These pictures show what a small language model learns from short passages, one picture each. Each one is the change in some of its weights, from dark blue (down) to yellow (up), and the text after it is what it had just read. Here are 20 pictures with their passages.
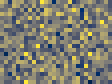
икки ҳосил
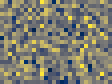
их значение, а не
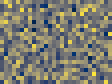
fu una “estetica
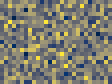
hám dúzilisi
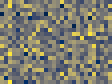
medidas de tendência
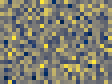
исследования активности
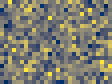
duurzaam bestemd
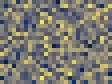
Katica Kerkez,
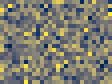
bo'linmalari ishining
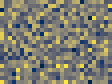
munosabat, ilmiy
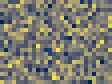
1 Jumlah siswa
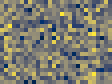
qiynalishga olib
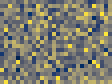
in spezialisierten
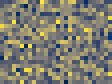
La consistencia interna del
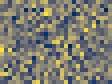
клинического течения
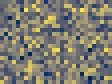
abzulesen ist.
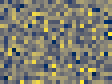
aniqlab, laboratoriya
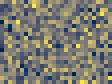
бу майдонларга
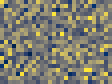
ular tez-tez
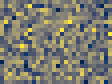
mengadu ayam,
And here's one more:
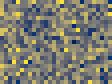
va lirik til
